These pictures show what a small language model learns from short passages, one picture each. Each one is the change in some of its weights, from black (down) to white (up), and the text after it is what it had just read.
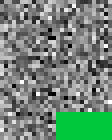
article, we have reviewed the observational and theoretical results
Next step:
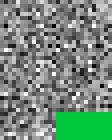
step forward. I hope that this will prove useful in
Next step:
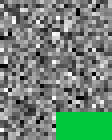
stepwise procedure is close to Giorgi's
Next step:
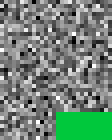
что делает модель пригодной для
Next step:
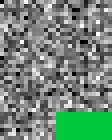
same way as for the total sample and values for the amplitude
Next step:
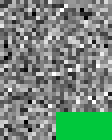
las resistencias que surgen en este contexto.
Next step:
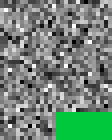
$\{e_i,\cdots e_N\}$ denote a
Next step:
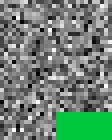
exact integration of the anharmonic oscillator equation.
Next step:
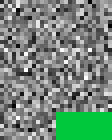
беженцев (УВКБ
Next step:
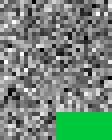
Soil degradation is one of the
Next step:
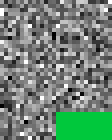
endeavor to pinpoint the factors contributing
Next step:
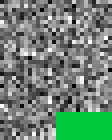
replicate behaviours exhibited by others
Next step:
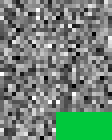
Piran, T., 1995, preprint
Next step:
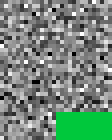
clay soils, the effect of organic materials on
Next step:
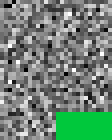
OH group contents were reckoned from the initial
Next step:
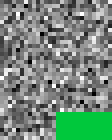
large differences found for the Iphone in comparison with the
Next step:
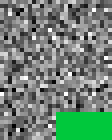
the regional level and calls for greater attention from the
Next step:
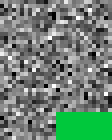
bilan bog'lab o'rgandi. Uning
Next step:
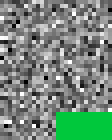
Korešpondujúci autor MUDr.
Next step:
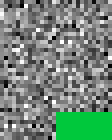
may be attributed the fact that the jet with a
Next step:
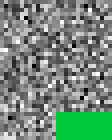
many different realizations of the noise. A simple
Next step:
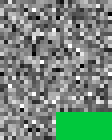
dapat melaksanakan tugas dan
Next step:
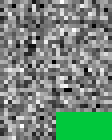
4. CONCLUSION This paper has provided
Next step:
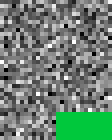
bancaire, l'intention
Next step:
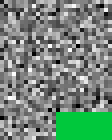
Section V delves into the design of the YOLO
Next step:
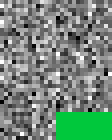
to aspects of Public Administration and New Public
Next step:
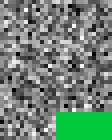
the assumption that both the reference and transmitted signals have the
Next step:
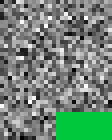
therefore indicative of better fitness prediction. We first
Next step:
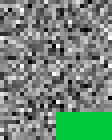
followed by $N - N_e$ 0's on
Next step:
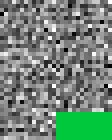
for urinary diversion, avoiding the use of
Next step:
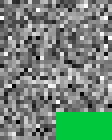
Gerber, Calculation of the allowable
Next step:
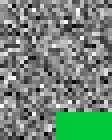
sect.2. Outside the convergence region the
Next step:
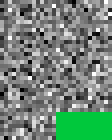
de sentido arcaico ya perdido para los
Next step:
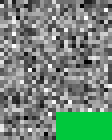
Voltage traces for inhibition at distances
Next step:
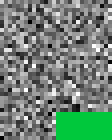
eV. The charge created per second in the diode
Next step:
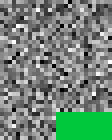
can indeed expose and dimensionality extend the
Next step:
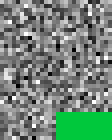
daya. Seiring perkembangan
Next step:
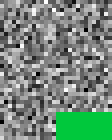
apenas dois tratamentos: - ST1
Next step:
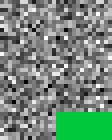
ташкилотлар ҳамда
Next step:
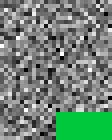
Certificate, UNI EN ISO
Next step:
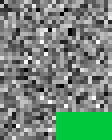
our study did not find significant differences in cervical
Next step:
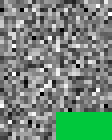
de la superficie de suelos del
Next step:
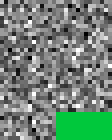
and a net exporter of LNG at
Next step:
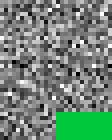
training, and support to address these disparities and improve
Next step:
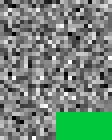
representation of CFGs and calculate their
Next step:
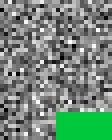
serve as reliable supervision for
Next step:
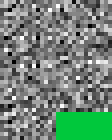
kafotlaydi. Umumta'lim
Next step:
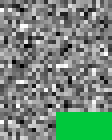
member of the {\em matter face}, and consequently provide
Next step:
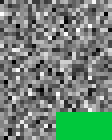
can further be improved by fine-tuning-
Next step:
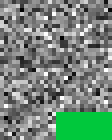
organoleptic properties of coffee. In this case,
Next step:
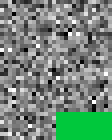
więc jedynie materiał,
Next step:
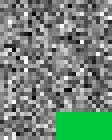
muhokama qilinadi. Abstract: This
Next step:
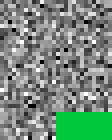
valorizado foi recomendação do
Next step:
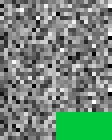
2002. LUGER, Martina;
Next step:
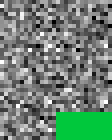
The study area exhibits a heterogeneous urban
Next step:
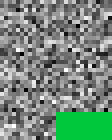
the process zone size to the length of the
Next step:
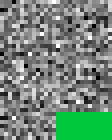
қишлоқ хўжалиги. -1999.
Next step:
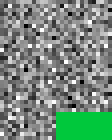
ámbito financiero, el cual cada vez es
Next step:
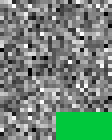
baik entah itu dari kerapian,
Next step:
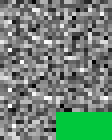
\end{eqnarray} where \begin{equation}
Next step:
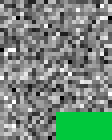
cross section for the $N_2 N_2
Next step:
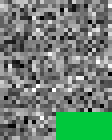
and how we could build one based on novel physical mechanisms
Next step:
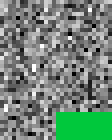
battery R&D process. The time or number
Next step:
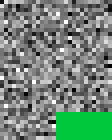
time respectively. By $u(x,t)$ we
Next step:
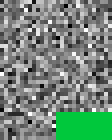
those deployed at Google, Amazon,
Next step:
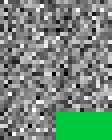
sienten, experimentan y expresan su
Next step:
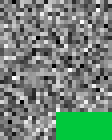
sectors, the crowding factor may change due to
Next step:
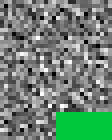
et al. Balance, balance confidence, and
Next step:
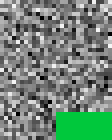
rats. Fifty apparently healthy male
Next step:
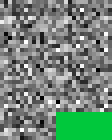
الدراسات التي
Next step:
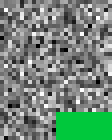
Another special case corresponds to an attachment probability of
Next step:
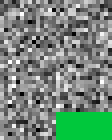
dimensioning of the crankshafts. The
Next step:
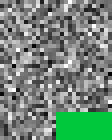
organizaciones y partidos obreros llevar
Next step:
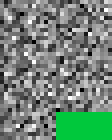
auf rechtsgerichtete Politiker oder
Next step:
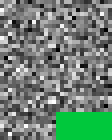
\tilde v + v_0 \tilde \rho$.
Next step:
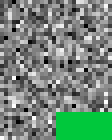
memory of the initial conditions and, if not heated,
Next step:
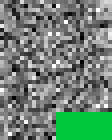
законодательство дополнительно
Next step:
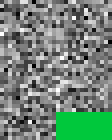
условиях ФБУН
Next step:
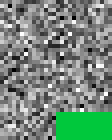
in a general study of the divergent behaviour of the dual
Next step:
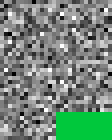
No Does membership in this religious group
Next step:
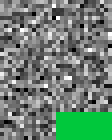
internal reflection fluorescence; TREM2,
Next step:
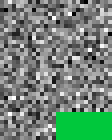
is required [2,3]. EU Member
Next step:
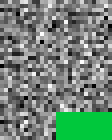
технологій у сферу
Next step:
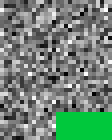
red empty circles correspond to the folding
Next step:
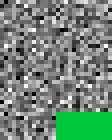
bog‘liq holda vujudga kelgan.
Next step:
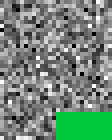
strong agreement on need for clinical and laboratory parameter-related
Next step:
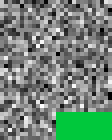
va tog' jinslarini nurashi uchun
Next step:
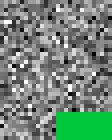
(i.e. perturbation such as an intentional
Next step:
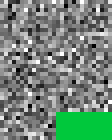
R^2$ gravity theories than within GR
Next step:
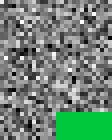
is the state we intend to witness. For
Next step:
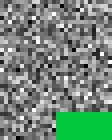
stress (MPa) Fracture longitudinal strain
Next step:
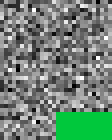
the gaussian points using as input the values of
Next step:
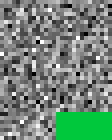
3.3. Data on medical biologists in
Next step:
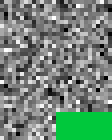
documented in the literature. The condition predominantly
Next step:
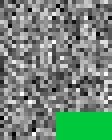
trimestre de cada año Empleo cultural
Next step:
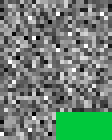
\citet{Costa.2014}, errata
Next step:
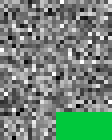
course to become a Statistical Science major but many first
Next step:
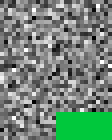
extent to which opposition actors confront
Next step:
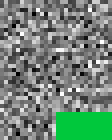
more topological information from the data. Persistence diagrams
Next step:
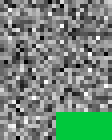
colors of the two RGBs at the
